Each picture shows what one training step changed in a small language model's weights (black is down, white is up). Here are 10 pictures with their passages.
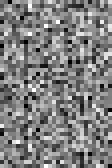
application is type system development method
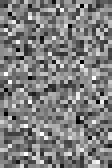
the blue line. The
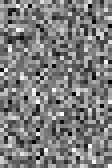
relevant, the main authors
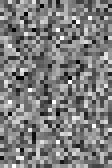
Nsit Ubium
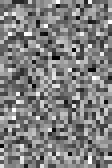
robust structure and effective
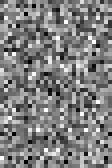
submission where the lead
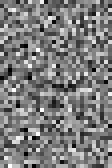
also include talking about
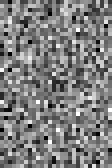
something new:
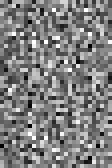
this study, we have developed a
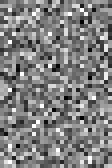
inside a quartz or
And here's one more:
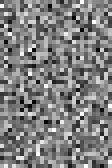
black-box model
